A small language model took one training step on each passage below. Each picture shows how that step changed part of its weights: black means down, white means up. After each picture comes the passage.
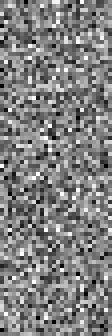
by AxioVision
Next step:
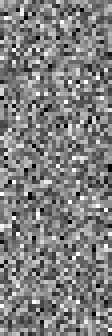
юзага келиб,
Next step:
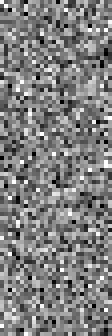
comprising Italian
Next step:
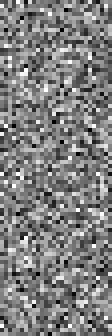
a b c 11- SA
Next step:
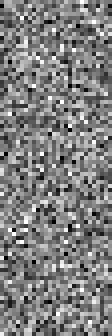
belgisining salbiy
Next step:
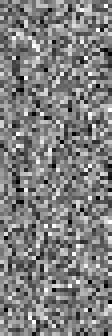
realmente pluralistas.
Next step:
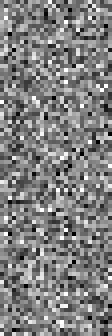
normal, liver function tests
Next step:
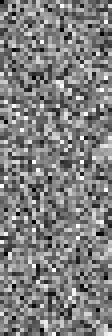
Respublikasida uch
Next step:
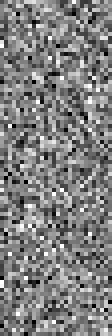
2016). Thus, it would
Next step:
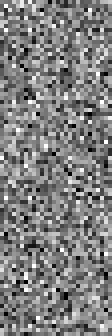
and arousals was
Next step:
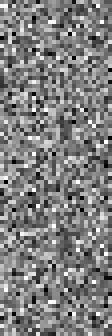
adolescents in order
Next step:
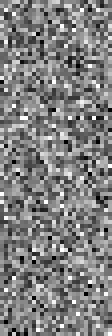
tomonidan ma'lum
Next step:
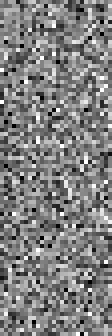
GC column was as
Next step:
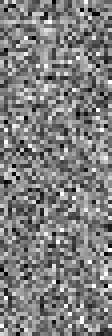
& Haustein, S.
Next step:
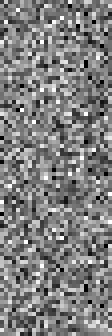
-potential. Therefore
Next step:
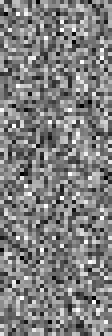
в условиях
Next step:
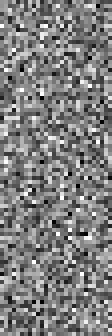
kako bismo ih
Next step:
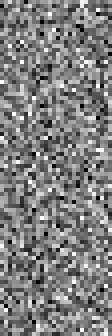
Nakakasiya ang
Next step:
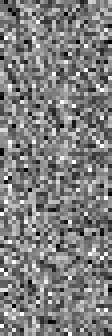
taken some time reviewing the
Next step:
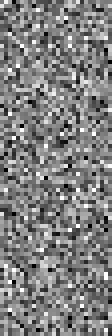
effective than 16 g/ha.
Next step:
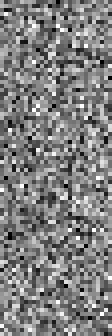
graphing practices in two different
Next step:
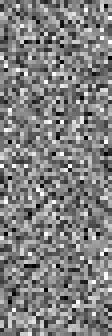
the composer's sonata for
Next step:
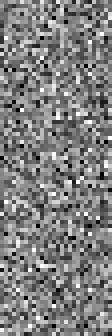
water. The analytical model was
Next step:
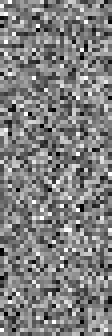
using Pd-C (10
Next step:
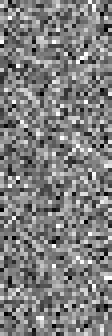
academic environment are much more likely
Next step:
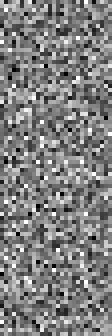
the last publication of this
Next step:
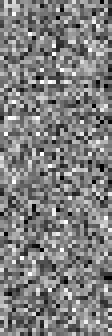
language and thought.
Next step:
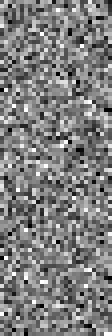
chiqish o'quvchi uchun
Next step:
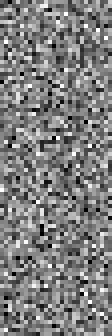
her relation and yelled
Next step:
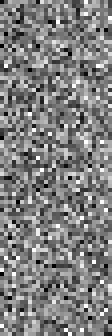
association between low levels of
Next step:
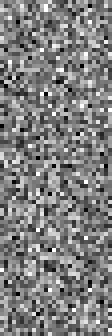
al.* [11] observed
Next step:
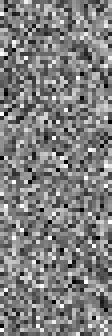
like BERT for content analysis
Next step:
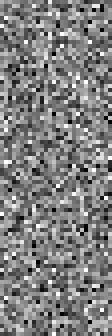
determining the distributed
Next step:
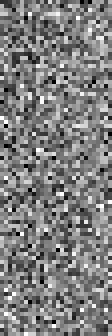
In that regard, our way to
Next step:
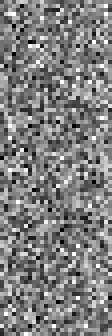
report by the European Environment
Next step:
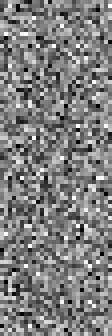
average value within this calibration
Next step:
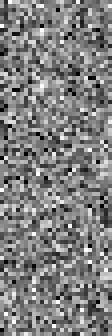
Performance of Food &
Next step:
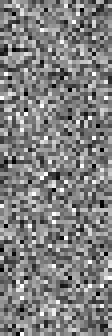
segmentation. License
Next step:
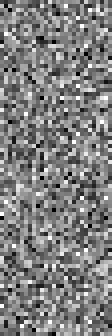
methods are compared based on frequency
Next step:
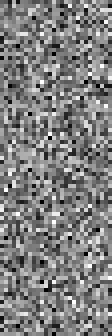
seamlessly integrating
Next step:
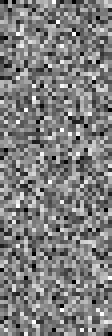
brown dotted line is
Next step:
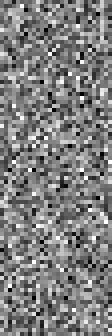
2 BEN École
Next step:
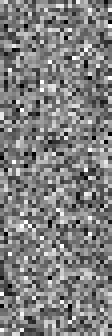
C. Thus, we obtained
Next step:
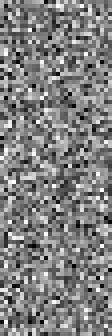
nuclear genomes and
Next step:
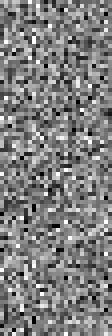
each 'y' position of
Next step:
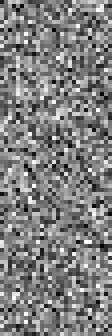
= Sub cuadrantes
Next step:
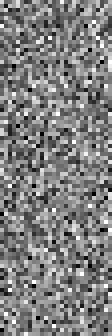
full of projects,
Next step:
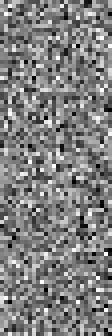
TA model exhibits the
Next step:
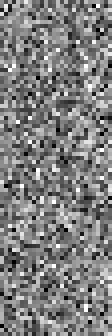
reliable in terms of
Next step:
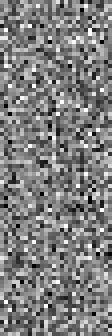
abordar sobre o como
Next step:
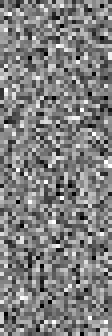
randomized controlled
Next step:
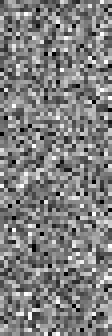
tarmoqlarda ijobiy
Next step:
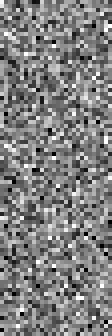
that for these samples, the less
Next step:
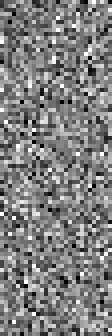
is the first attempt to
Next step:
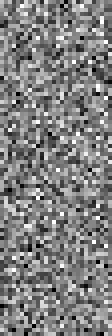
с использованием
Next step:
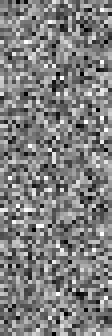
Program Manager
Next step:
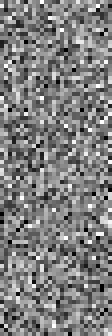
networking sites, chat
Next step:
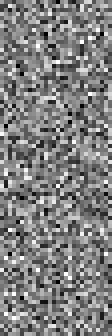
small sample size. These results
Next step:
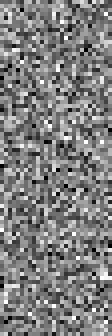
Cante Jondo,
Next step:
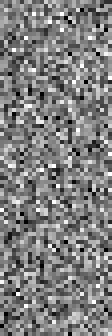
goods sold at international
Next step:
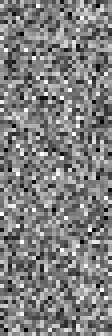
amblyopic or more often
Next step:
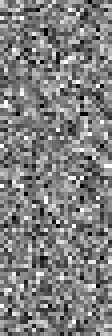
texnologiya-bu yakka
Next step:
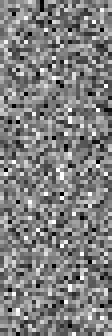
compounds ranged from
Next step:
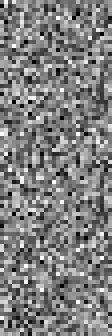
report using generative AI in
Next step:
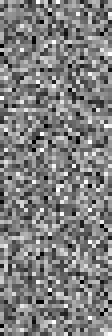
crime prevention;
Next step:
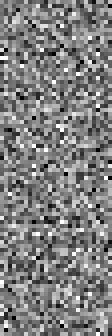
представлена методика
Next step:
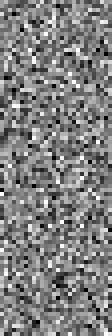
tenglama" asari
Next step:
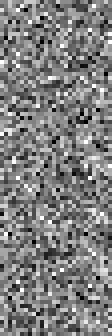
Volume 28*
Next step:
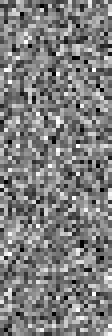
fani akademik
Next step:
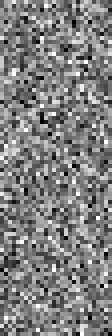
rolled down along
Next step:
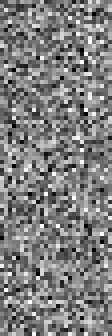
χ , the specific surface
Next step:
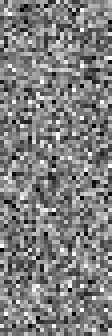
which indicates a strong connection
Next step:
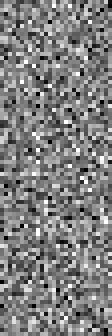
primero y aunado a
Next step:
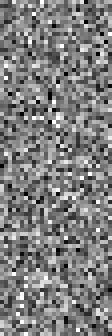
Mazkur holat
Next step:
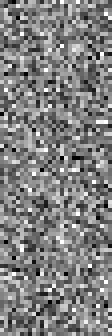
на активните си
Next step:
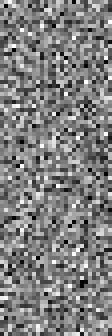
Trans. Circuits and
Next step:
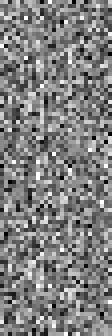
careers, and increase policy
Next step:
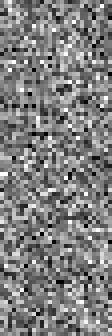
Starr J., Joly
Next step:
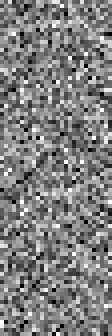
limb procedures Methodology:
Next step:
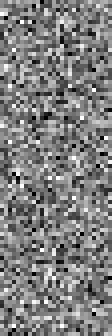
та прогнозування
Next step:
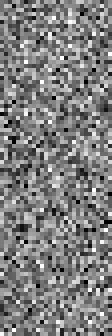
activities that the operator must perform
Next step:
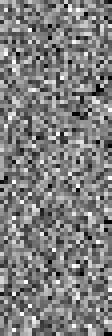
nimasi bilan farq
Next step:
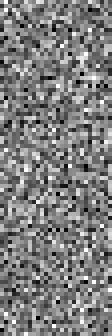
beginning of the
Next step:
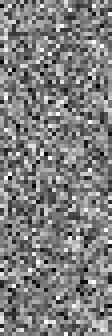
2% The author used the following
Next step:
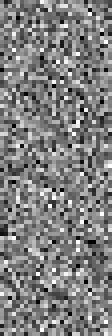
dynamic obstacles
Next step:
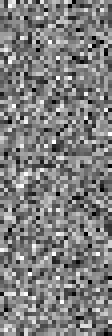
tarqalish darajasi
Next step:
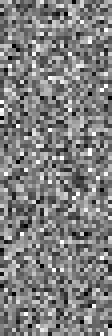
cells can absorb and
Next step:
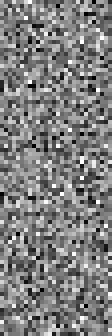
масле этих
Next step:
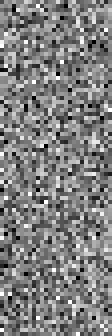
on the forthcoming
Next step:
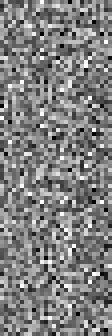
facilidad que presenta el
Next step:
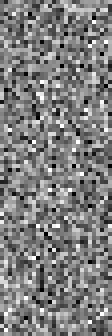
preferences should be viewed
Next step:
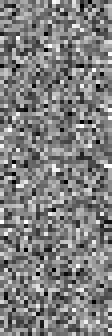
dona le opere al
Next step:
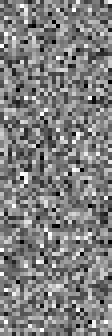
The documents provide information about
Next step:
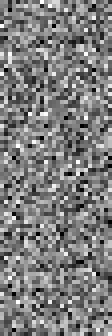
ularning oilalarini
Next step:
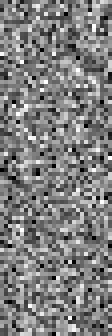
to keep the stroke
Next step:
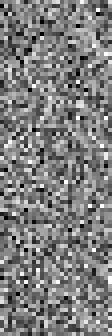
fatigue life initiation
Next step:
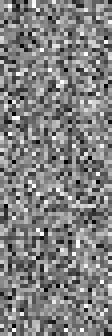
at an alpha level of
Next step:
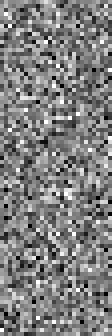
during disruptions.
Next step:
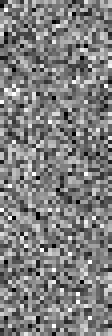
to the meaningful educational process
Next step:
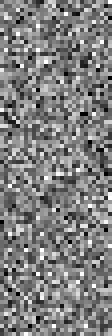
regions. In the last
